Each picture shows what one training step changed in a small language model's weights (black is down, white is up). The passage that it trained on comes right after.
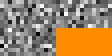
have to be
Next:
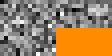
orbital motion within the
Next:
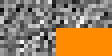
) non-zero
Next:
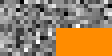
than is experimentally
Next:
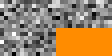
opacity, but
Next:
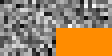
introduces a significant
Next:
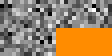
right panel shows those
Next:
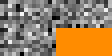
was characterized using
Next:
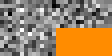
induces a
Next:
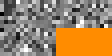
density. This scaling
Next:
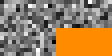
electron beam current were
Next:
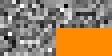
the definition of
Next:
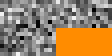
which require strong
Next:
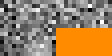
Then, we
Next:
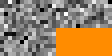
with $N$
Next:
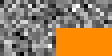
direction is the
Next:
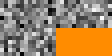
COSI is
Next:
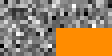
can be analyzed
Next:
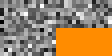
that are difficult to
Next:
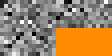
strengthened the
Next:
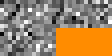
function of temperature when
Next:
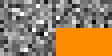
current trial.
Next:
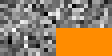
market (top
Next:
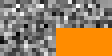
the level scheme in
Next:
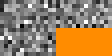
characterized by two
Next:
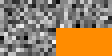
gives an upper bound
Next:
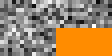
& \int
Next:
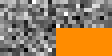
novel IR
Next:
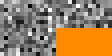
the fully interacting
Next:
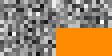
in the following we
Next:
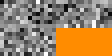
polarization corrections,
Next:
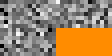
these interactions can be
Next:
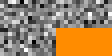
results} \\
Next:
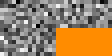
local eigen-values
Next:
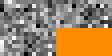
initial torus
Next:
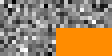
energy with respect to
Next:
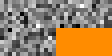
{\small Center
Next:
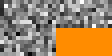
transverse correlations remain very
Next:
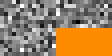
the external bias applied
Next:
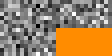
be satisfied to
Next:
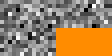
We consider first the
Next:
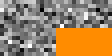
once again the
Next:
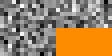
the importance of
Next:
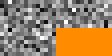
then defined with
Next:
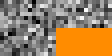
case where both
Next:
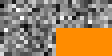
batch size of
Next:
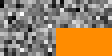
denoted by
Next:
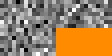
to as the
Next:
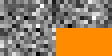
multiples of approximately
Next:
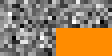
is a positive
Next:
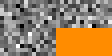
ground state is a
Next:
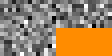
parameterization is
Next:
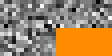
by applying
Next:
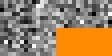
noting that only
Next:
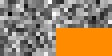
study was carried
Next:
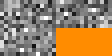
be very useful for
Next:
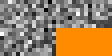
time $t$,
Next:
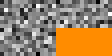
that the sea
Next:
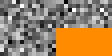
the particle's spin
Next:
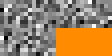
\quad \quad
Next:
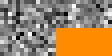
NL is the
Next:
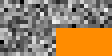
larger than those of
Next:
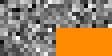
paper, instead of
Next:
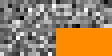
Dirac operator the
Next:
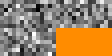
of the extreme
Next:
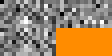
density of states
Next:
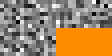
target items and
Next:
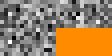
We were not able
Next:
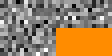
to an arbitrary
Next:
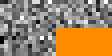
proposed recently for
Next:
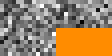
The accreted mass
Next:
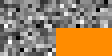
by the user's
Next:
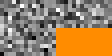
the VC dimension
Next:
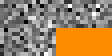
measurement of the source
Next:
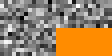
the designed
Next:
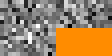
them to rank
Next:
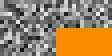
responsible for a
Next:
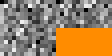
emission at time
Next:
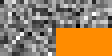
as the generation of
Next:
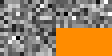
be calculated that
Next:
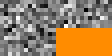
and summarize
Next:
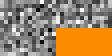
except that
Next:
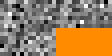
is characterized by
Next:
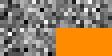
\noindent The field
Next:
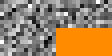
empirical study that
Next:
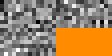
this regime we have
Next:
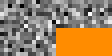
most responsive and
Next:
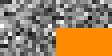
possible merger
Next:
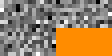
that this distribution
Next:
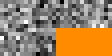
only four of which
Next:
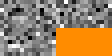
with different properties
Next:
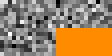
note that for small
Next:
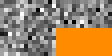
shown in a,
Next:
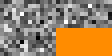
our results are not
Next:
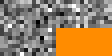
there is however
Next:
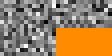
in combination with
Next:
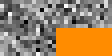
The energy spectra of
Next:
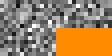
the statistical and systematic
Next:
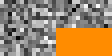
as much as the
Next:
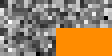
work, is that
